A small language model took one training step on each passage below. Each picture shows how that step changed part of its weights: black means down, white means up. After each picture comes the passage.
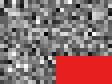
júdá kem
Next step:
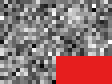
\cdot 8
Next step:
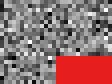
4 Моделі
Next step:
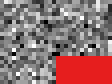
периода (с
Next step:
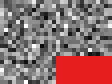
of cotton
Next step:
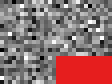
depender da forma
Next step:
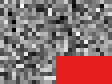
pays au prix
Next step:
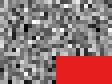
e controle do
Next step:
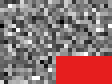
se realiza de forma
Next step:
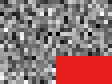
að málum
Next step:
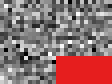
die Orientierung
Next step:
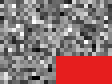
se inician de
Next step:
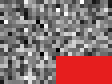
C'est souvent
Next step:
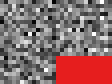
autolesivas y
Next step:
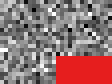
docente en base
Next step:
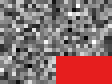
population aux
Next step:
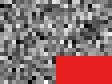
do mundo real,
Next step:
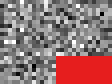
y, mientras,
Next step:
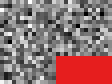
har qanday
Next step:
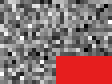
z czynów
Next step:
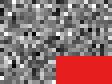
kesh hám
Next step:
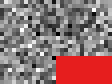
و مطابق
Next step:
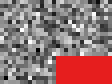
и почвы;
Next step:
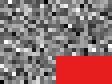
ki, hanem
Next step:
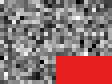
La stratégie
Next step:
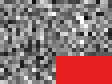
três professores
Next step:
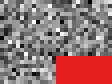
Her zaman,
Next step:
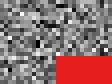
5 times. The
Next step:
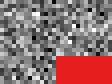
Закону України
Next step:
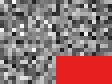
substituído por
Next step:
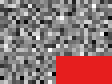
la observación
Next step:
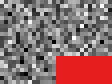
no Centro Social
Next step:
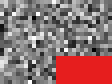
a unique and
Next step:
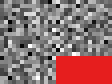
Dr. Dr.
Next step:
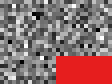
integratsiya –
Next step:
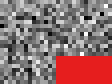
obidalarining nomi
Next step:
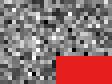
на низко- и
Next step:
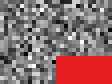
faire graver
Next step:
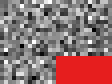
orqali inson
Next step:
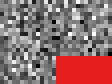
ce a oferit
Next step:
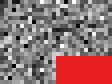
setembro a
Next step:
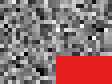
on this basis.
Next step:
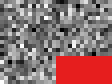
no país,
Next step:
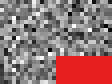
of Agriculture
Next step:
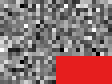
médiation du Roi
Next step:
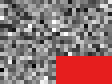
ml qaynab
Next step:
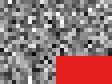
Plinio il
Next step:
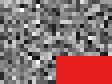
dans les domaines
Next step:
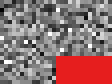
di perusahaan
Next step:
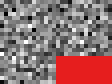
compartilhar sem
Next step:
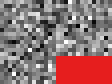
норм, що
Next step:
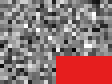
и насилием.
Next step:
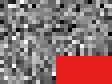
de faire la
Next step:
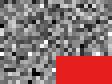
cosa que la
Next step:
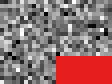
seseorang yang
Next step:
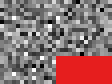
trata a outra em
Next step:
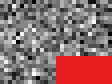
les companyes que
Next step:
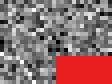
pelo regime
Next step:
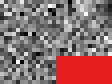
destacan en el
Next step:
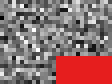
va nazariy
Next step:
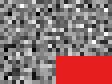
de la Asociación
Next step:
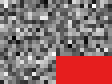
formularios de
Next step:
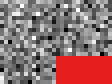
de Litio
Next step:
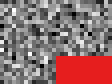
hosil qiladi.
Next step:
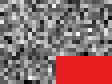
o'zbek xalq
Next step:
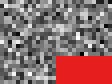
dari kegiatan
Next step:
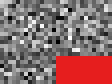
bir hesaplama
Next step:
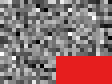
В статье, в
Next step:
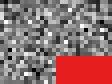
у сироватці
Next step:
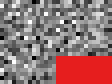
Fähre ist
